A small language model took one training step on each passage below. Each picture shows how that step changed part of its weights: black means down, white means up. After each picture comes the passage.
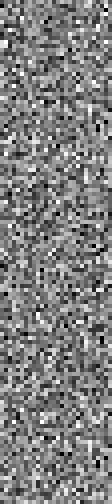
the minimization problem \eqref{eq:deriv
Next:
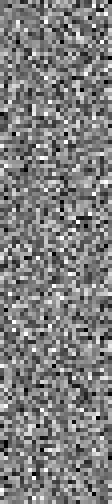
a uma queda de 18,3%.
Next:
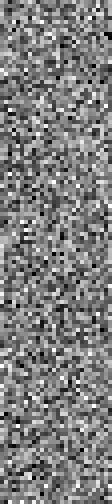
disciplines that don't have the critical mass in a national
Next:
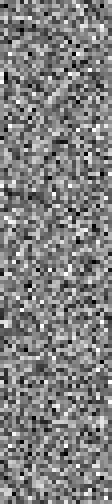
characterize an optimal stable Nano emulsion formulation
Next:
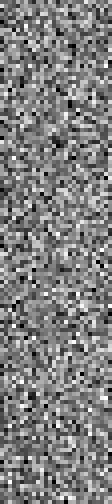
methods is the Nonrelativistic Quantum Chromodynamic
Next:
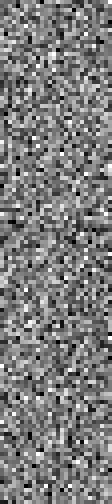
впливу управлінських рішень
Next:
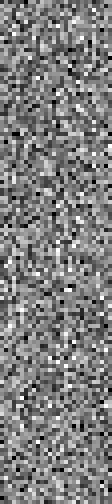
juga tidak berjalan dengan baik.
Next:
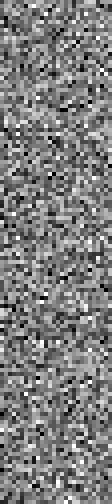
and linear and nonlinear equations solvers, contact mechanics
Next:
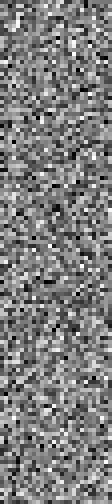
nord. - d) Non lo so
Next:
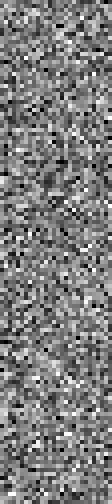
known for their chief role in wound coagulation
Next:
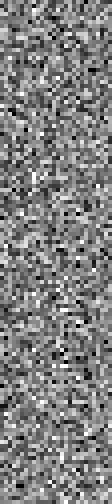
terms of implementation, for any value of $\rho$ where
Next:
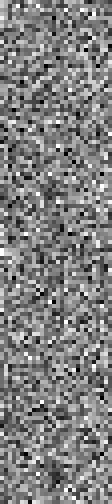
examine the proposed scheme's SE-EE
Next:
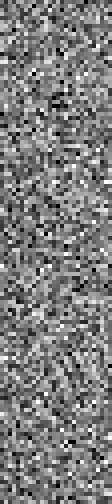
dprnn, wavesplit, dptnet,
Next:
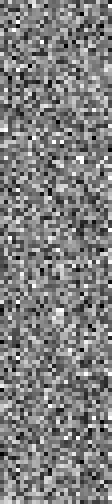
and current density on the total current that can flow.
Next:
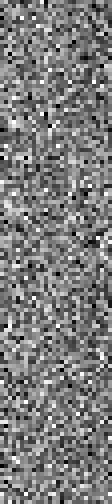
XX в. // Пространственная
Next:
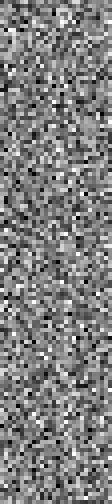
a greater gate range where we see no
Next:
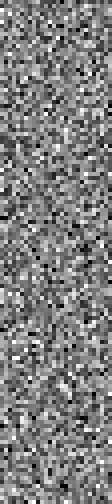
mass $m_c$ that appears in this relation is
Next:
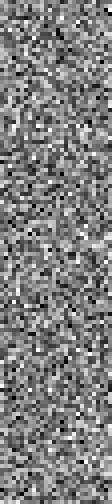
and spot weights separately. Nonetheless, their
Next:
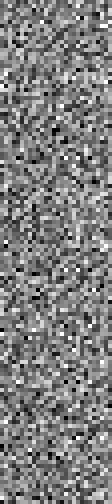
mean value of the cut has similar behavior, it remains very
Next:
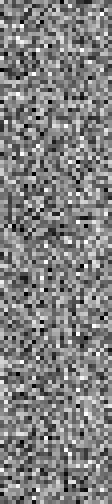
A partir de uma revisão crítica,
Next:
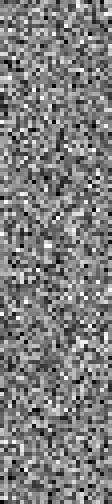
relieving symptoms of perniosis in a
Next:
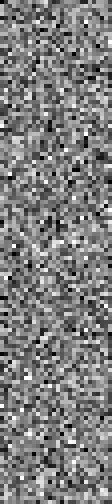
и Китая, свидетельствует о
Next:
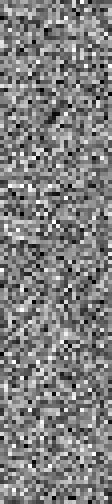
NPQDs in Fig. 1d do not
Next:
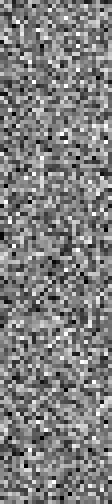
reform, and independent police oversight.
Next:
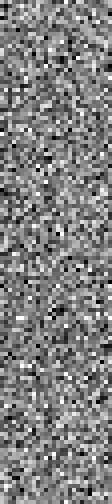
prediction of the energy consumption of an "Additive
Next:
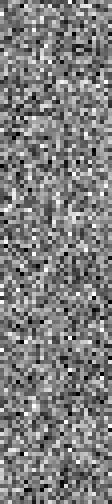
що спричиняє дублювання функцій
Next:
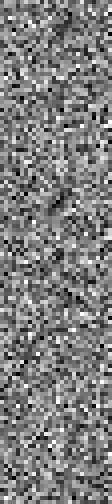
in all relevant channels in ion/dimer
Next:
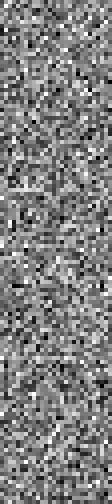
reality of AI generating images that are
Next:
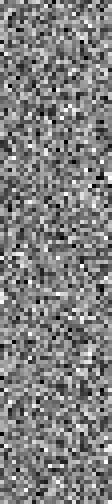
creative act of visualizing a novel, original
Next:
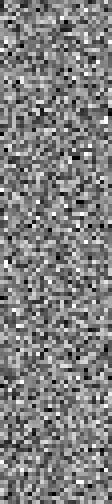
suboptimal order parameter ($x$), FFS
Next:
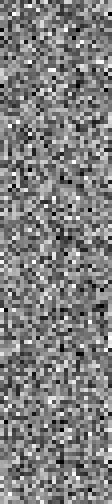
research have reported on the therapeutic properties of
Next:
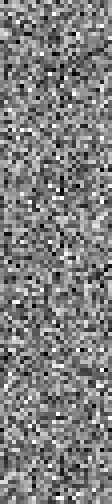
this paper is to discuss a theoretical approach based on the
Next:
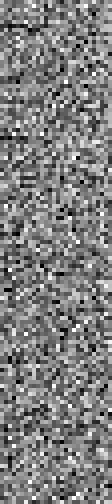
fluctuations in patient condition could have affected the correlation with
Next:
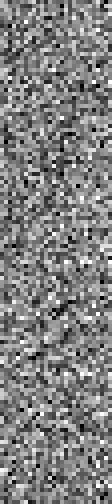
using the propagation of uncertainty. As a
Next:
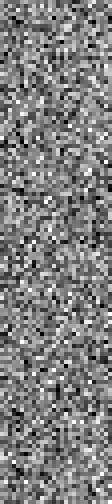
Ключевые слова: спортивный
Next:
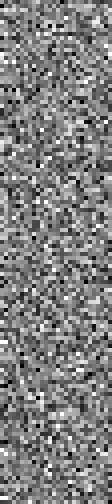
5, and $3$ if not censored in
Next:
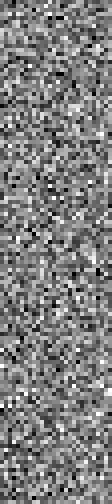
rods. The proposed approach can accommodate different
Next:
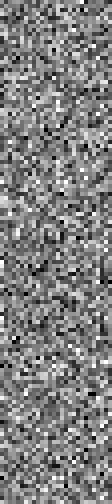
has, in recent times, become a popular tool for
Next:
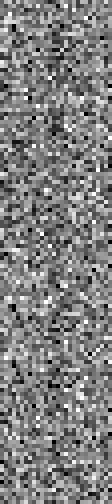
mazmuni, materiali bo‘lishi
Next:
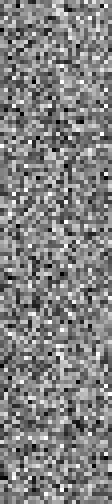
patients underwent reconstruction using autologous
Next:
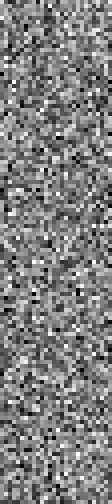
preservation (B2 to F2) and finally
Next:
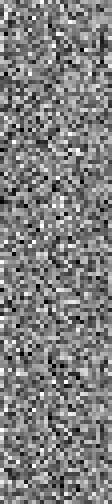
new solution if necessary, and keep track of implementation during the
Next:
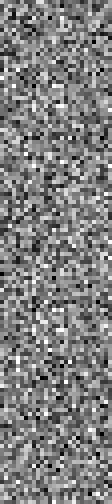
when the country underwent social and political changes.
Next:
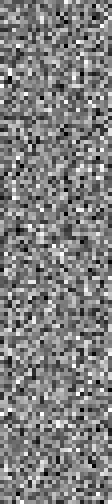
the pointwise convergence of the Fourier expansion $$
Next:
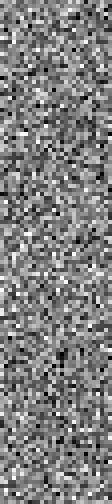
just use Pl\"ucker formula to reduce to the previous
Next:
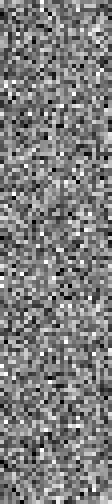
Em francês, o sentido é
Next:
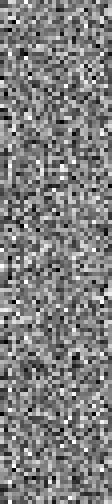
(*Pennisetum setaceum*
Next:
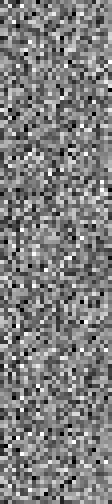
є ключовим чинником
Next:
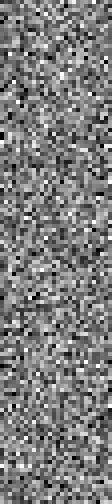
on dilution. Compounds (I),
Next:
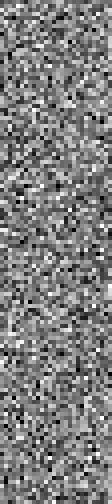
on the surface. By spatial we mean it is different from
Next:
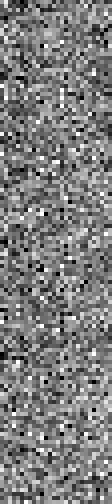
РФ по политическим, социологическим
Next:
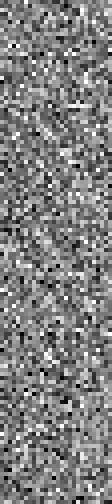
que o modelo pedagógico consiste em
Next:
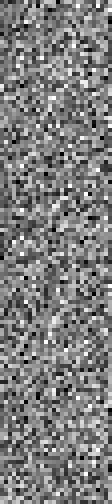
demonstrated excellent robustness in mice with low
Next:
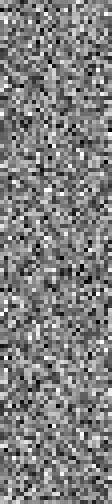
Porcentaje (%) Vestido con
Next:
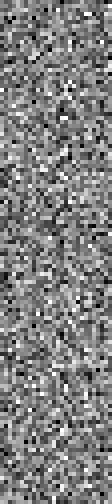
10%. In the evaluation with the Adamax
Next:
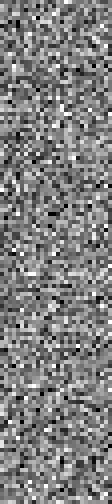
have \begin{equation} [\phi(x),
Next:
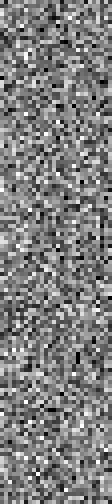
pyramid, touches the
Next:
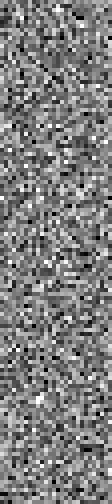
reference genomes. Figure S40. Phylogenetic
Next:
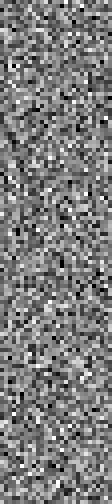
Birkhoff normalization; stability analysis.}
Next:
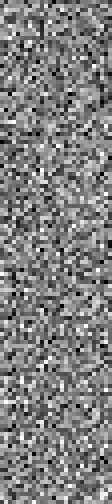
weights for DMU B which also makes efficient
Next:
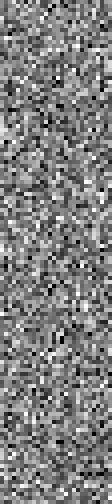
to the scalar mass from a two-loop quadratic
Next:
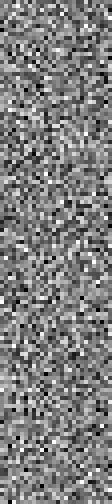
India. Av temperature (°C) Av
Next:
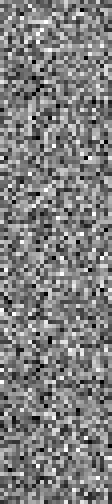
Fuentenueva s/n,
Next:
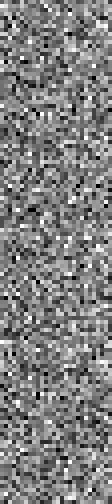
ее слабые и сильные
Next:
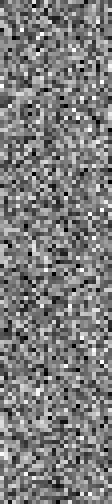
education, knowledge, and skills of Mongolian people
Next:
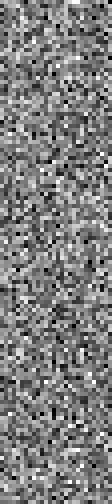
space, Economical emergence, Technical
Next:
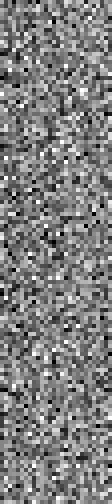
components, with respect to load balancing. Recently,
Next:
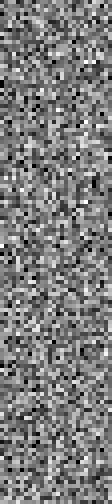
the zones that have the loudest
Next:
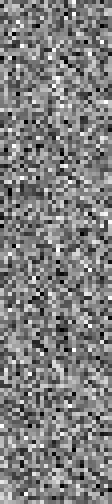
and *t*₀ the flow time of the
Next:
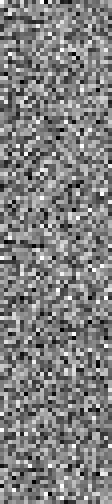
significant changes in Land Cover (LC) are
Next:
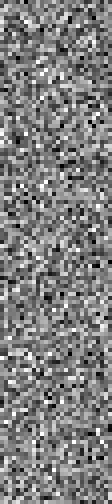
has high tendency of crowding out private
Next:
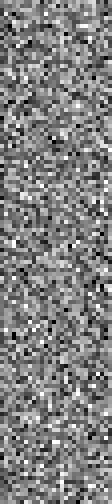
medial orbital fracture following an assault and was
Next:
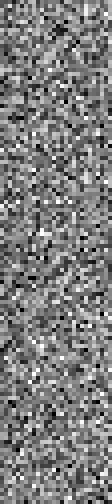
the induced perturbations. However, as $\Gamma$
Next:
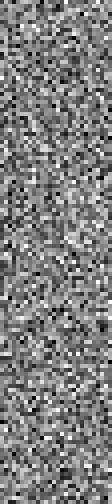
of brake discs from ceramic matrix composites
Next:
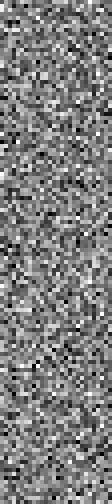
y}|^{2\Delta}} \end{equation}
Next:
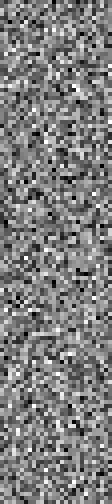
a permeabilidade da matriz do
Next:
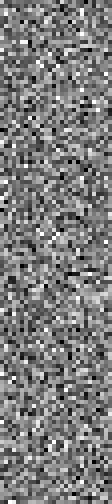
em Direito Público. MARX,
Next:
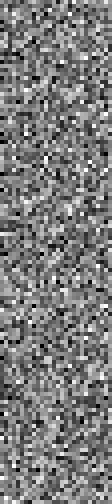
Data Literacy Kompetenzprofils“
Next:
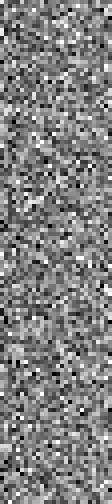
2019 (COVID-19), and many other
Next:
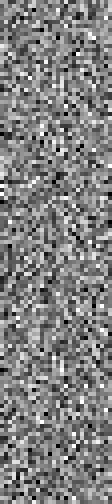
gaps are most relevant for predicting long-term success
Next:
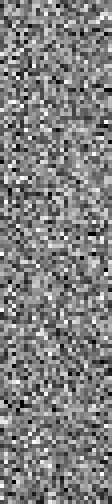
and therefore, there is an implicit dependence on
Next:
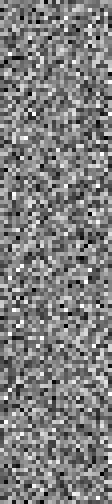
weight (g) toward different plant parts in
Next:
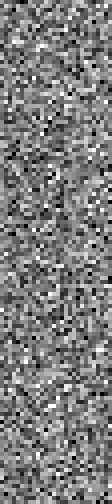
quite convenient as a clear distinction can be made in
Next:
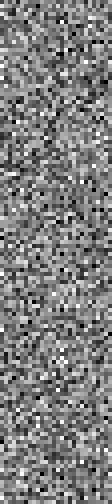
evolution that visually looks like a white process to
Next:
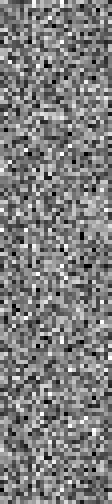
формированию взрывной
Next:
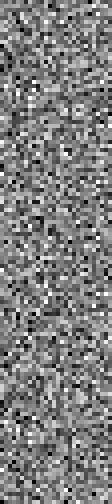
bu yerda mavjud².
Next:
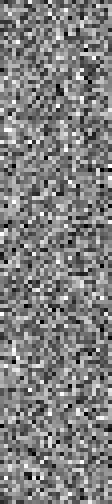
aid sample area selection when preparing archaeological
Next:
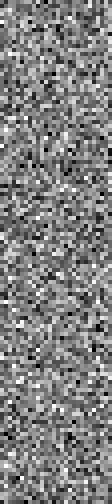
space to position $N$ receivers in a given area
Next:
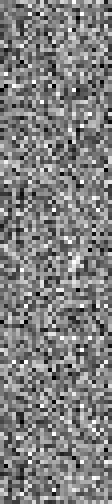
| Computational Intelligence | | 17 |
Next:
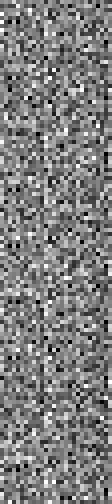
BANK OPERATSIYALARIDA
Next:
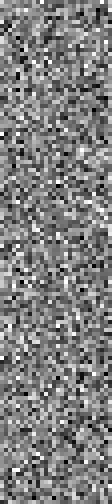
criteria. He argues that this is the exact moment
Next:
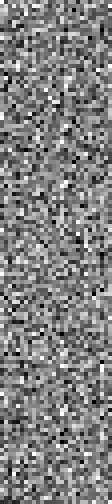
we show that this cross term data amounts in the
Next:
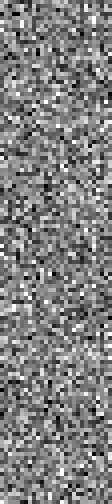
perceptions that may not be easily articulated through
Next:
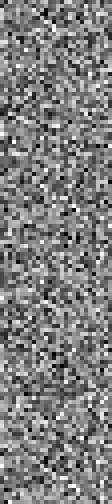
research supports the use of adaptive,
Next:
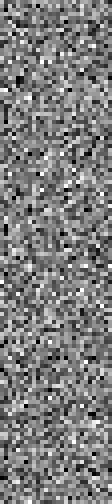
від землеробства мало на
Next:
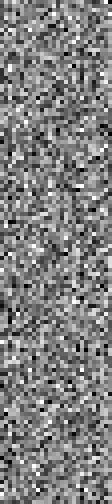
similar results that there was a discordant relationship between molecular
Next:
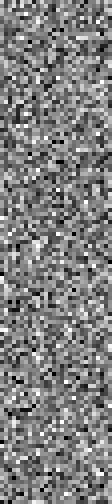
predictions to measured data at many energies and from many target
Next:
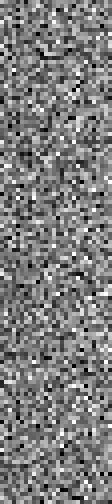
se demonstrar que as populações indígenas
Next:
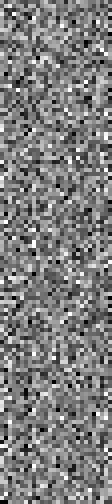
была представлена обновленная
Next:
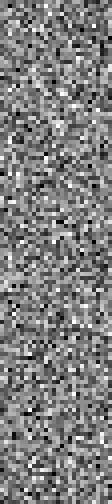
frameworks. \subsection{Circuit
